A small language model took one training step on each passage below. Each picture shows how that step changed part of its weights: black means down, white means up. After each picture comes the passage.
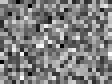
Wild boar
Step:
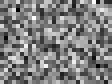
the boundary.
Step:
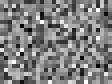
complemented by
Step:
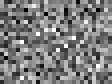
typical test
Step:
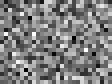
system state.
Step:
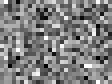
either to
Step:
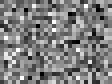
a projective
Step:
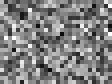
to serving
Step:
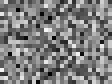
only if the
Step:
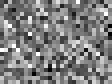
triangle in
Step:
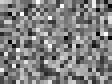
by God's
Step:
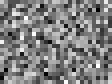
to develop more
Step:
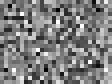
property with
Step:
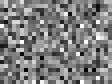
formation varied
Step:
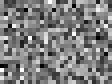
and the working
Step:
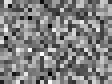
in case of W
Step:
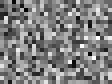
the experiments
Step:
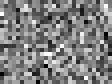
they identify as
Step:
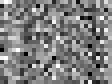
a controle
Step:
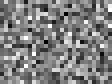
o parto
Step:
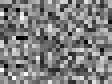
on the use of
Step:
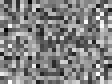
considered the
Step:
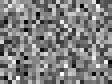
particularmente, para
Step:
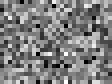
direction of
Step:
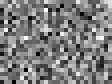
surface (or
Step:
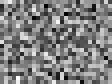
role in
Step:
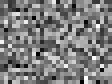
not only the
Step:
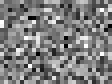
women work
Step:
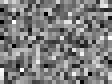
machining and
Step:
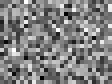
va ilmiy
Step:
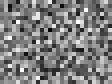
has proven to
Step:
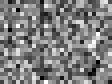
characterized by the
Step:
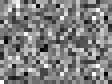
other secondary
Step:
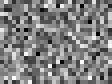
that I am
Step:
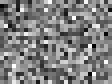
get two
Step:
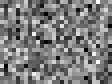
corresponds to
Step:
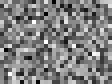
gesture in
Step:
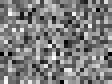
we list a
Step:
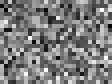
wall on the
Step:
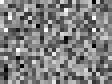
\] for
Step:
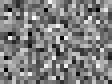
The results show that
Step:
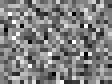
an extended
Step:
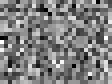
and to identify
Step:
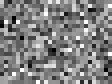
con relación
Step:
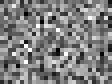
the exactness
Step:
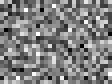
Such values exist
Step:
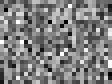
with unit
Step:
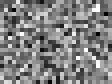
was capable of
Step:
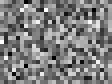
this material
